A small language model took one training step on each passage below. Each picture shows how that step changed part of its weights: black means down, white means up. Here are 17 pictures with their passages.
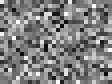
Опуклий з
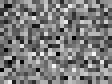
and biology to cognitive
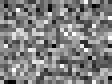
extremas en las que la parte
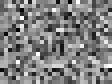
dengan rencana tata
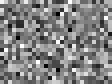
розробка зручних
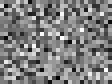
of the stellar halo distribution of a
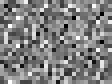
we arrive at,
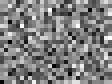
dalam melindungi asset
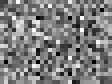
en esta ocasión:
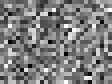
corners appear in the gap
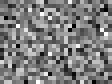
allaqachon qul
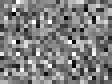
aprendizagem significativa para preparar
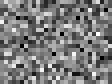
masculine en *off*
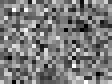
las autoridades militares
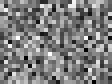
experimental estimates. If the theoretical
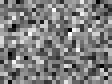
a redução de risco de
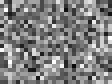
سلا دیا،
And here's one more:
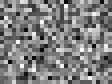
while the number of reflecting elements
